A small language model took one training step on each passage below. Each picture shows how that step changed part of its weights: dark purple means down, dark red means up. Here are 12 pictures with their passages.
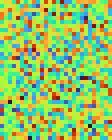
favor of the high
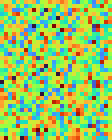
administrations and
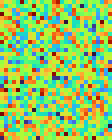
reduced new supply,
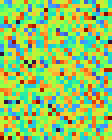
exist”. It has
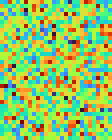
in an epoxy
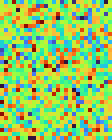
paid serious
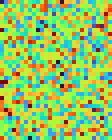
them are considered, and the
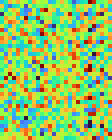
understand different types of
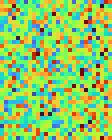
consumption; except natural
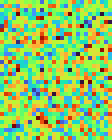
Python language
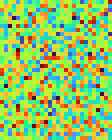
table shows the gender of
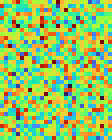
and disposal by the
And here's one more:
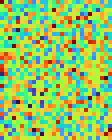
by others? Yes
